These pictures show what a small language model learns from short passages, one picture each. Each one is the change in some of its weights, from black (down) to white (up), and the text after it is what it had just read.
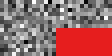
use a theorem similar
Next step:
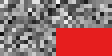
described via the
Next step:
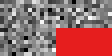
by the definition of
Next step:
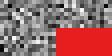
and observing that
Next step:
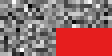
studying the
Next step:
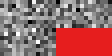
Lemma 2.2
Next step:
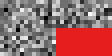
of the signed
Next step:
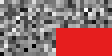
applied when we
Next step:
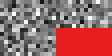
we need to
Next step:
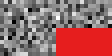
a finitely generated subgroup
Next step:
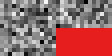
substitution of
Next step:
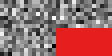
are precisely the
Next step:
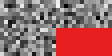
subject of
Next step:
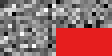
Rham form
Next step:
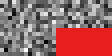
one has to do
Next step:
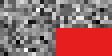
Thus there is a
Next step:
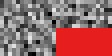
rings and last
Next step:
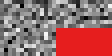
assumption (iv)
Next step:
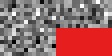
we consider the
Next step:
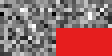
the value zero if
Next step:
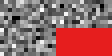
algebra (Definition
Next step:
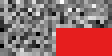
the context of
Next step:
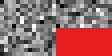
State of the
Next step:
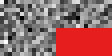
$A$ and
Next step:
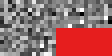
the proof of these
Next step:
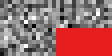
With this
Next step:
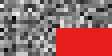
onto a diagonal whose
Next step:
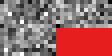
simplest summation
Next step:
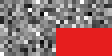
as described in
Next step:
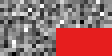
which is not
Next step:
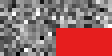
we will construct a
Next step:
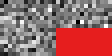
The first variation
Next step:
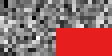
In a few
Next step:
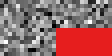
Notes in
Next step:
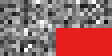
region in weak
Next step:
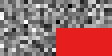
in some cases,
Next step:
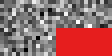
by $\sigma =
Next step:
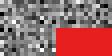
simplicial abelian group
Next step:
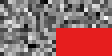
any known class of
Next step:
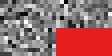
Poisson manifold from
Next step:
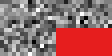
sequence of positive
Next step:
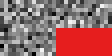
the vector field
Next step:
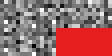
support and such that
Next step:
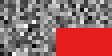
be a stationary
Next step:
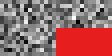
be obtained for the
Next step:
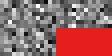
threefold and
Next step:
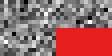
Consider first a
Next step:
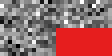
was introduced in
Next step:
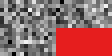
the input for the
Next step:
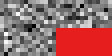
\prof For
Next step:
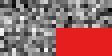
matrix, where
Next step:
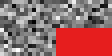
Let $X$
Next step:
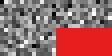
we obtain that
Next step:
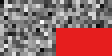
ideas. We
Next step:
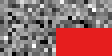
information on the phase
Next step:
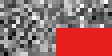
a subsum of
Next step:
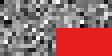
As a consequence,
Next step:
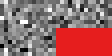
give a precise definition
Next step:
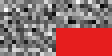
parabolic bundles
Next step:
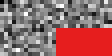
vertices $v$
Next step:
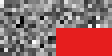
of many of these
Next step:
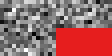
The topology on
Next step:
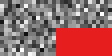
obtain formulas of
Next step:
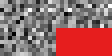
an arbitrary polynomial
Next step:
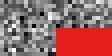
Bound, see
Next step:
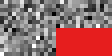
at most log
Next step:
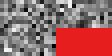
each object
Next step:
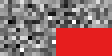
measure of the
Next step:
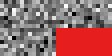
are modules
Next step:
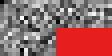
and interact only
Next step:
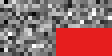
we recast the
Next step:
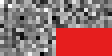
the maximum or minimum
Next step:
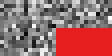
hand, an operator
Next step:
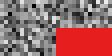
proposed stopping
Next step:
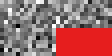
a coarse
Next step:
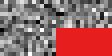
double categories invariant
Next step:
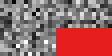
diagonal entries are
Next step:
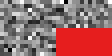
descent with
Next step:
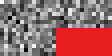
are considered to be
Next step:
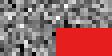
all integrable
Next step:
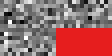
true. \noindent
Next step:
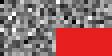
from 0 to 1
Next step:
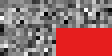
used as a
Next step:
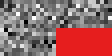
can define $p
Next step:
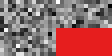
the those maps
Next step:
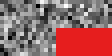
actual error
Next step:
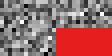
zeros lie
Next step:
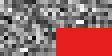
following inequality hold:}
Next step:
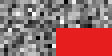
assuming the Riemann
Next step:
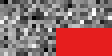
we conjecture a
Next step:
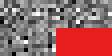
and the proof of
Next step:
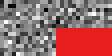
and can no
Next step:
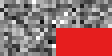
equation, is given
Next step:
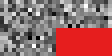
the National
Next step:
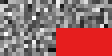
voir la
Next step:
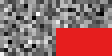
weaknesses and
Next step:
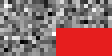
I. Next
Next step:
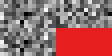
the predictor vector
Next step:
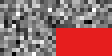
We will say that
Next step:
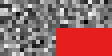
Taking the
